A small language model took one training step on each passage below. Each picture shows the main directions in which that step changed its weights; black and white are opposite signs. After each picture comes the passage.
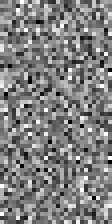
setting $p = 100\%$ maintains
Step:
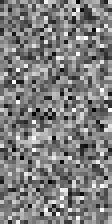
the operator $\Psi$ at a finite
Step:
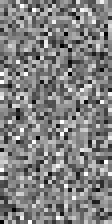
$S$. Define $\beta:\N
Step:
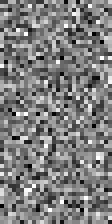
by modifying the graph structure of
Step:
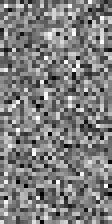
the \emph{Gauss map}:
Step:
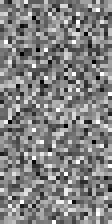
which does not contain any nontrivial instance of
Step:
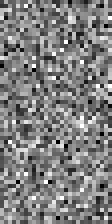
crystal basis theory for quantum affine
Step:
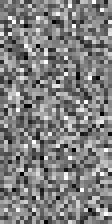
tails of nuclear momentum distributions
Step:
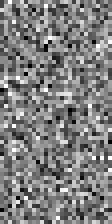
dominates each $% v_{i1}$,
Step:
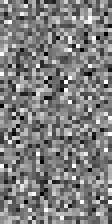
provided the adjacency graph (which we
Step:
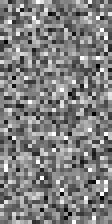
defined by:% \begin{equation*}
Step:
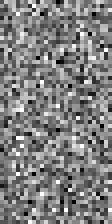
is proved. \end{proof}
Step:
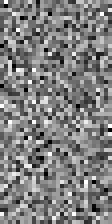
only to the components $v$, $u$.
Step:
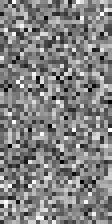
rich metallic character is observed due
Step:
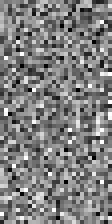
case $h$ is even. Then
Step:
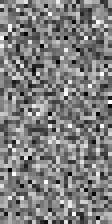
function $a_t$ works like an
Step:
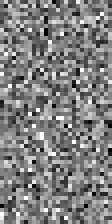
in particular the effectiveness of intermediate
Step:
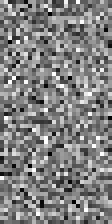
are purely real, but the solution
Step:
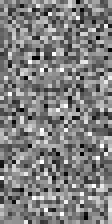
$\gamma'\subset E_{h}$ we have
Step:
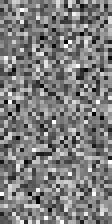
dependence of the near-side associated yields for
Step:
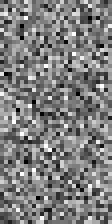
establish connections between the underlying
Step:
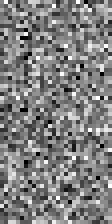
smaller subregion of parameter space even for the
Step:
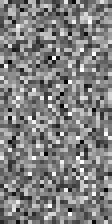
methods under different sample sizes are presented in
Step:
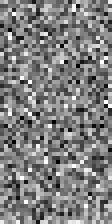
decay operator contains, besides the spin and
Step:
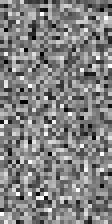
usually ascribe to the motion of the
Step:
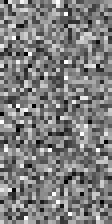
band model with more than 90\% probability,
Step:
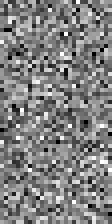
if one considers the optimized implementation.
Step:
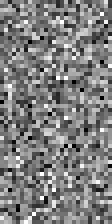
system is constructed as the strong operator limit of
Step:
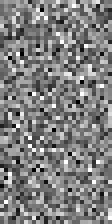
$C^*(A,\X)$ are injective
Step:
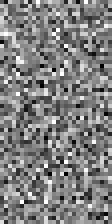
making full use of the structure of
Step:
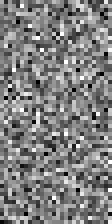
\begin{proof}[Proof of Theorem
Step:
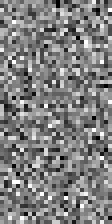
the China Scholarship
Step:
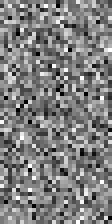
blazars, as well as in
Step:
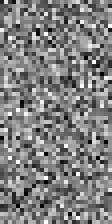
general. We will now use the descriptions of
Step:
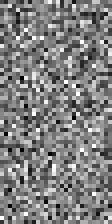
the TaIrTe$_4$
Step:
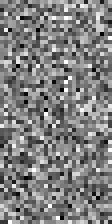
10th to the 60th, the
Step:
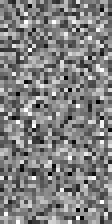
with a model of two interacting
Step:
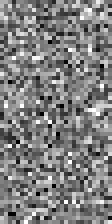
presentation matrix for the homology of the
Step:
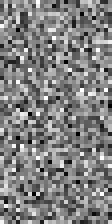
Under this assumption, we can relate
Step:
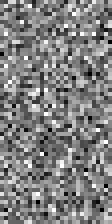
static consensus by output
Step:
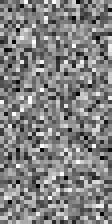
and the references therein. In contrast
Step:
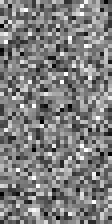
elements can be digitalized and
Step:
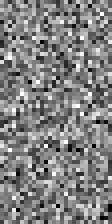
is limited by the requirement that the momentum
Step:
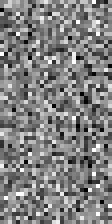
the Toda (T) models.}
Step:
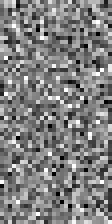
Then, the charge can extract energy from the
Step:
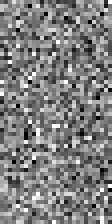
Determination of a class of
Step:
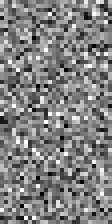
strong structural similarities between
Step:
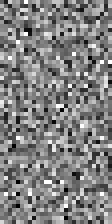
additional input for the model. The input fields were
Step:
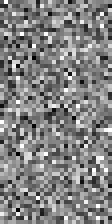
contrast to a single WD, only down to
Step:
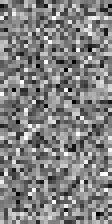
consider the recent work of \cite[and
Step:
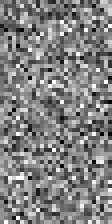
We show that for any $m \geq
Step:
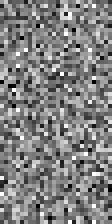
expansion velocity (a) and emission duration
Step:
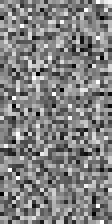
Theorem 2.1 gives that% \[
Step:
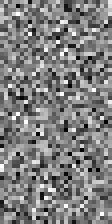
with social influence (centralized), and
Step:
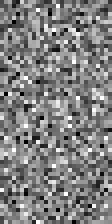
the Tevatron is suppressed relative
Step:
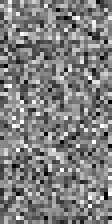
otherwise. \subsection{Vector
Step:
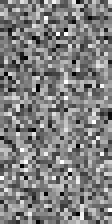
the sample range of $X_j$ is
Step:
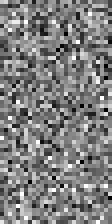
coming from the untwisted
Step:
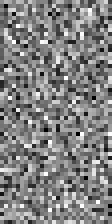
map $\rho : (\bigwedge U\otimes
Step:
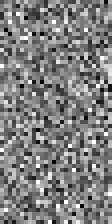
larger increase for the short-wavelength
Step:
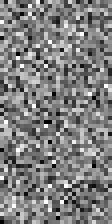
not only provides a communication link between
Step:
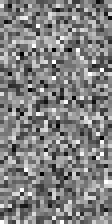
fold). Each dot corresponds to one
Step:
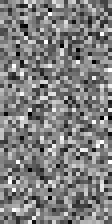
have $S\leq 0$, so we can
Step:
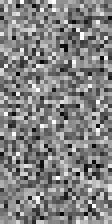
Computational Sciences, AIST,
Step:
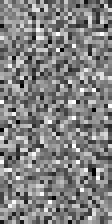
cca}. See text for description.
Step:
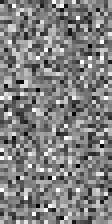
intensity of the laser is low. The
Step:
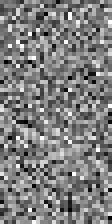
2nd and 3rd level relative to
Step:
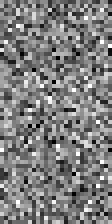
mathematical proof and broader application
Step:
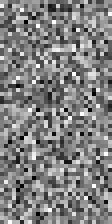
for the dot dashed). One
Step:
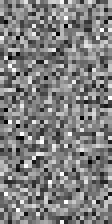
LNZ}). However, the method of
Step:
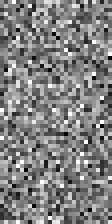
Cintra and col. in the framework of
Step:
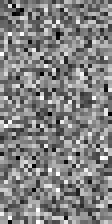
expression (\eg \textit{``I
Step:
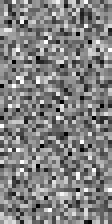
as above for its behavior with respect to the
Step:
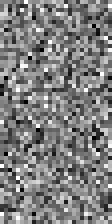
details we refer the interested reader to
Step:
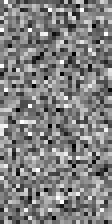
changes, I recommend practice:
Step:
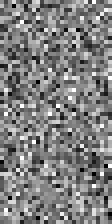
the metallic fixed point, which
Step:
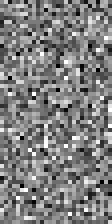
will take the object $\delta_{E'}$.
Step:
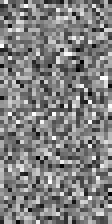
event light curve. As a result,
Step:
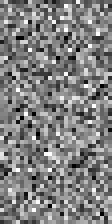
uncertainties in the bottom and charm
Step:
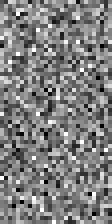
at any cross-section not only results in a
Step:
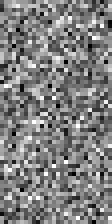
geometry this is an especially natural
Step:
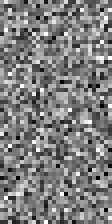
fit the observational data.\footnote{We use
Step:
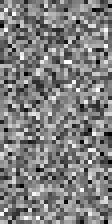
problem whose answer can be computed by
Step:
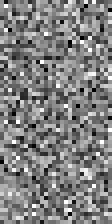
control to stabilize the system. And
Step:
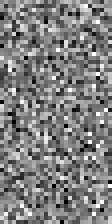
such that for any $i$ and all
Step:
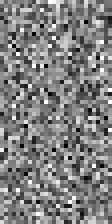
Nuclear Physics\\ H-1525
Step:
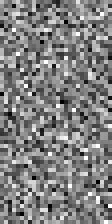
ball. Note that it can be chosen to
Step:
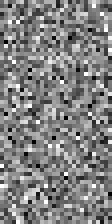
\par \pagebreak \begin{center}
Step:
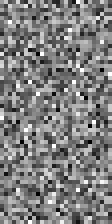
in the discussion). Given the Gaussian
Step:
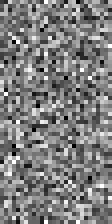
the finite lattice specific heat results of
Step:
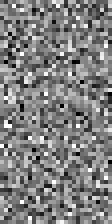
number of observations expected during transit.}\\
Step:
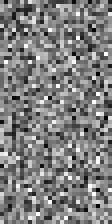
ext\'erieure pour tout
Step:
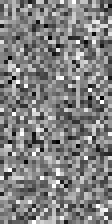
is an extremal biderivation
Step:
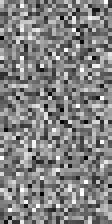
our computation depends on the fact that such a complex
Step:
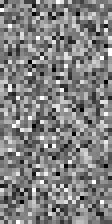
\end{aligned} \end{equation*}
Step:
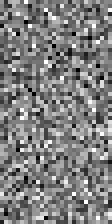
easy result, which (trivially)
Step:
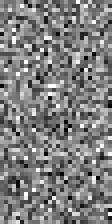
and we set $i^1 =
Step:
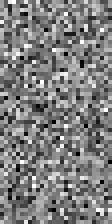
however, the exponential growth in computational
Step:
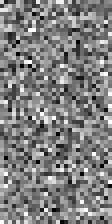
\end{align*} with evident
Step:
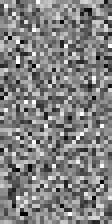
Let $\Omega$ be a smooth domain in
